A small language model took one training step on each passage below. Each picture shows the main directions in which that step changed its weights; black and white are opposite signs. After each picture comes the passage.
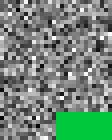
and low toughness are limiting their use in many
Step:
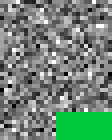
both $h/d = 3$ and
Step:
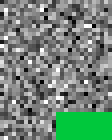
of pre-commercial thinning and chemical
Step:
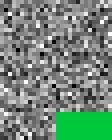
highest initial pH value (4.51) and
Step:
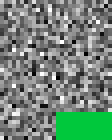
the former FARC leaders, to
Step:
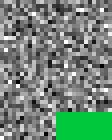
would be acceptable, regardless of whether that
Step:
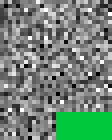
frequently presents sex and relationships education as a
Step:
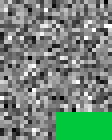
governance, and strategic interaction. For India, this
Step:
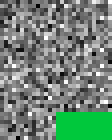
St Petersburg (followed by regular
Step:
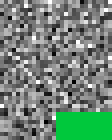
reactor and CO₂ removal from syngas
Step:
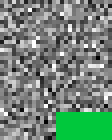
fungi specimens were successfully identified using the
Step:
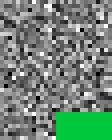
sample of 60 hours data was collected throughout the selected
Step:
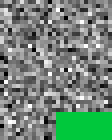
distribution of personnel allows Implementation
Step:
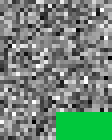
base of intelligent devices with processing and communication capability
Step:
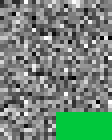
Controller Iteration F-count Reference
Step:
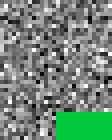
As precision healthcare advances, there is a
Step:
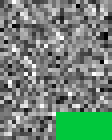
BASE DE CARNE
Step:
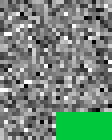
%. When organizing traffic according to a
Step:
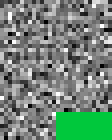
were working. From the total number of studied women,
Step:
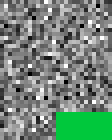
food system governance. Several voices are
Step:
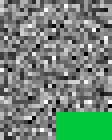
drowning sheep, passed them to each
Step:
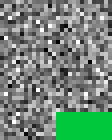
additional consideration of preventing the privacy problem
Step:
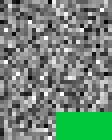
State, Nigeria. S/No Approaching
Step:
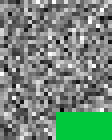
Protein extraction and western blotting
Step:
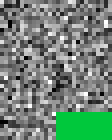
veils [5]. Moreover, the
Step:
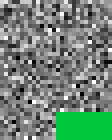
Prediction*. Preprint, 2023. -
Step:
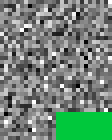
profound impact on its audience. To enhance its
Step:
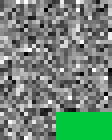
were deployed on these flights. DIRAC and
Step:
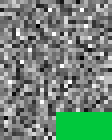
avoid hyperthermic injury of
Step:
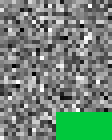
Power BI is used for visualisation.
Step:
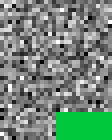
to control these risks due to lack of specific rules
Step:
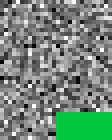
the temperature rise from -100°C to
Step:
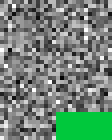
increase in the demand for process materials and the necessity of
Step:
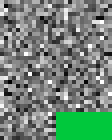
ones studied are reward break-even
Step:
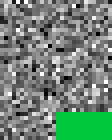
The small state Sikkim have a rich
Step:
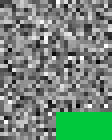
of ASD Total p-value Mild
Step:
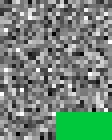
realms of public law, political science, and public
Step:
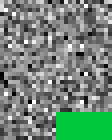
7mod8 and 3mod8 class based on its
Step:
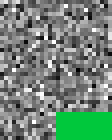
a more accurate assessment of organizations' commitment to
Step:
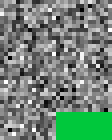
Korucu et al. (2017) support
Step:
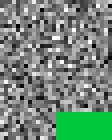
Electromechanics*, 5,
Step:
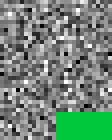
modular two-tier Control Plane
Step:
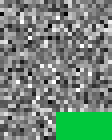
grain boundaries. Figure 6 - TEM
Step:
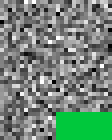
Pr Laurence Rothman,
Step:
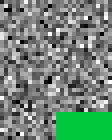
the grammar-translation method.
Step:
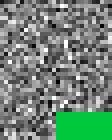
were chosen as per official list of the
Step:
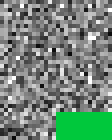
Theory The SOR theory model is used in this
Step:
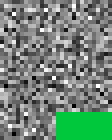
recognition, gait feature extraction and classification.
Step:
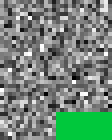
respondents generally perceive a noticeable presence and influence of
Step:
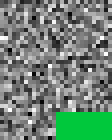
comparative analyses with alternative machine learning methods. The study
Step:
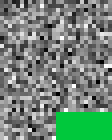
- 80 South 24 Parganas,
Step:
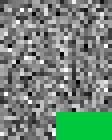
is an ongoing exploratory initiative.
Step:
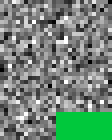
a number of religions, primarily Eastern
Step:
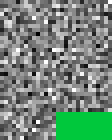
Learning (ML) and Software Defined
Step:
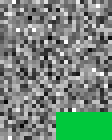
u \right] = \Delta p + \nu
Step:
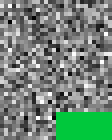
depending heavily on the forests for their
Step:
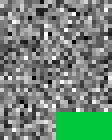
investigated using a LEXT OLS 3100
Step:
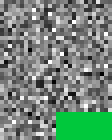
framework to classify geometric patterns, leveraging
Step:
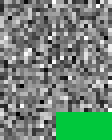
Egyptian national consumption of wheat is about
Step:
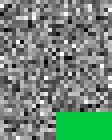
the specific requirements are shown in Figure 5. Figure 5
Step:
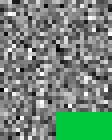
Objective: to identify the incidence of
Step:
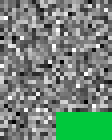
BERBERINESreya E.
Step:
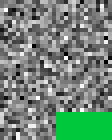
also to achieve a better overall quality of life. In order
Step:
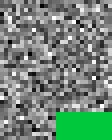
department students aged between 17 to 21 years old
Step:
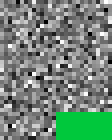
For example, the Pfizer-Warner
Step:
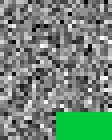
used. The CNN model achieved a classification accuracy of
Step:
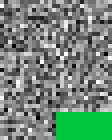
patients with SARS from 1 March to 31
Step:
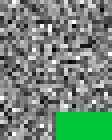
in School Mathematics Melissa
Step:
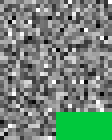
confirmatory test. However, various methods have been
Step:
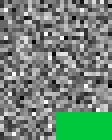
only rice virus disease presently reported in
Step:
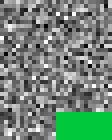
opening. 2. Literature Review
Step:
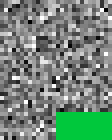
chi-square test method are applied to process
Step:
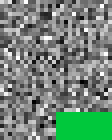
the learning problem. The literature that analyzed the needs and challenges
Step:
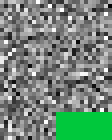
our study out of 98 subjects diabetic
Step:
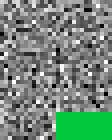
measured for spindle-tool holder with
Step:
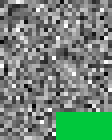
phenomenologically-defined ‘third
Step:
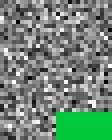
commercial plant trade. It can readily be recognized
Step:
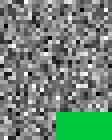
investment in long run 3.60 4.15
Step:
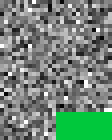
12% other malicious applications use this
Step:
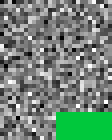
pp. components?”, as well as “what is
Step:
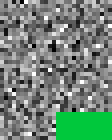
mice exposed to 1 mg/kg bw and
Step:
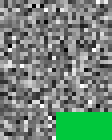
exchange mechanisms on a case-by-case basis
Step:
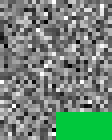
includes the set X . The set of subsets of
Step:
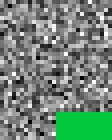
level of BMI has a high chance of
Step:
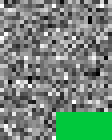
from the patient, clinical photography, data analysis, and
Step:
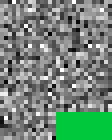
Mehta, SK Yadav, I
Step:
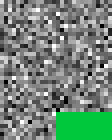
ASV in comparison with the standard ones, and
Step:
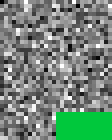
10.2%), and delivered lower birth
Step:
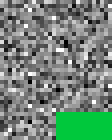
College, Chennai, India
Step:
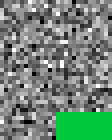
to be critiqued (Alvesson,
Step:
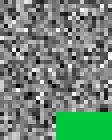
of Daisyworld. *Tellus
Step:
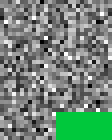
takes place in a lot of studies of engineering
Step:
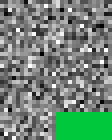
prime numbers $p_k, k
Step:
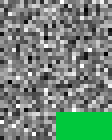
respondents have body pain and 10 percentage of the sample respondents have
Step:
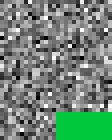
more complex functions. Further, we choose these functions,
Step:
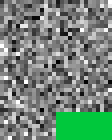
by professionals and academics [13]. With
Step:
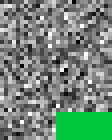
it with third-party platforms to automate
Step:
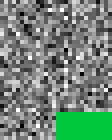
provide more accurate outcomes, as different LLMs
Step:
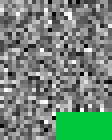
understand it easily, so it can optimize learning.
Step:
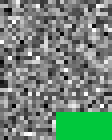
sensitive information" , Vol 21, Issue
